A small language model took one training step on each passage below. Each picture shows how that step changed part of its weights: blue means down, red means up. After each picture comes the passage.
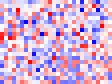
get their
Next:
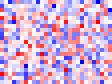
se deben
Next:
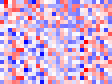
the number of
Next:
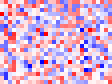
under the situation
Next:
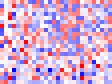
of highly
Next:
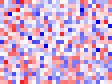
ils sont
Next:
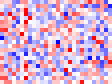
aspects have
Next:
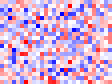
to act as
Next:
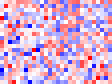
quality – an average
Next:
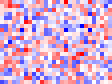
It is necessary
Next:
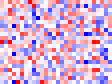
erishishi uchun
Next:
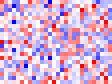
on credit
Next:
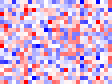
bilan birga,
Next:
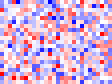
: Parliament
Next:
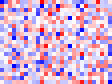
ha ido en
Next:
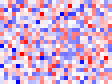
to Central
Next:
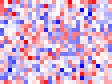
of six
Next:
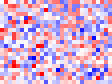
describe the
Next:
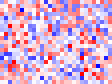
between the management of
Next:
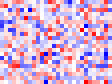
sent to the
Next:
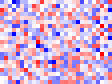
that hinders
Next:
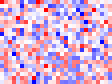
significant impact and
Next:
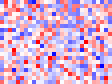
the effective basis
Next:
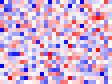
capture only
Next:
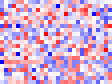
impingers in
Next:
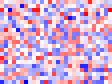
which help with the
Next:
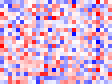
del dogma
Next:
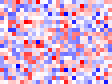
embora a
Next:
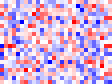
in Comm.
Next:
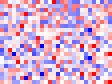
made in future
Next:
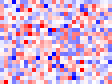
nima niyat
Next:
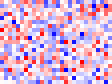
emission of
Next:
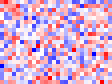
What is the
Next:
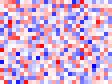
marketing are the
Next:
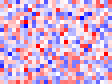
con alguna
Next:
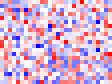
definição do
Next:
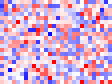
and CG is
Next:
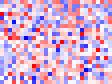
on the above
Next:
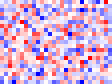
is revealed in
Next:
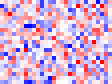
Л., Ран
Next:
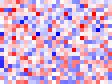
de curto
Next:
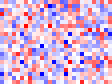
as part of a
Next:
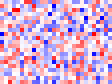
power rests
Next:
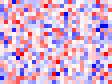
um período
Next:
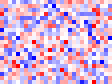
members, the
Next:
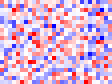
us to collect
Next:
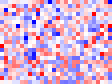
the titles
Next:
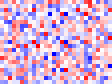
help humans
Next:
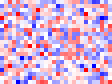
vitamin K
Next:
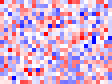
a natureza
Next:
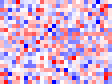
давления с
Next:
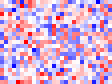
luto se
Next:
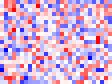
this improvement
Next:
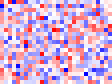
muestra una
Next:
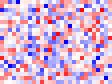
updated and
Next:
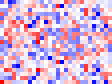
other complicated
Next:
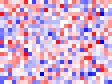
developed in modern
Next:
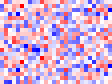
we have discussed
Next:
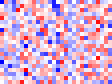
están siendo
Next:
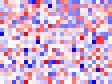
and difference as
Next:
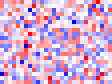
una lectura
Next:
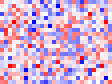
the lowest energy
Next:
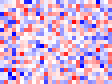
omgaan met
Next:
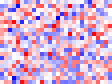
tool in the
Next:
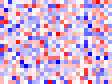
hints for
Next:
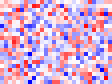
European countries which are
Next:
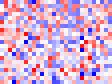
the implementation of effective
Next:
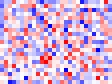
be discussed.
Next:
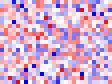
test for young
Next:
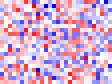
characters and
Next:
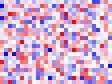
shakllangan davlat
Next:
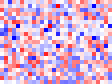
the confines of
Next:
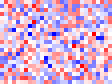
than that of
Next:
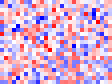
own, deals
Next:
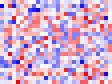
docentes de una
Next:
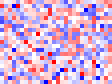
for CPAP
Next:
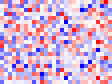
при цьому
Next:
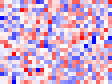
aumenta a
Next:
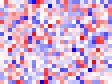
and should be considered
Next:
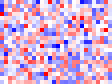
starting from
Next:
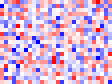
tili va
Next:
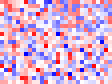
different levels of
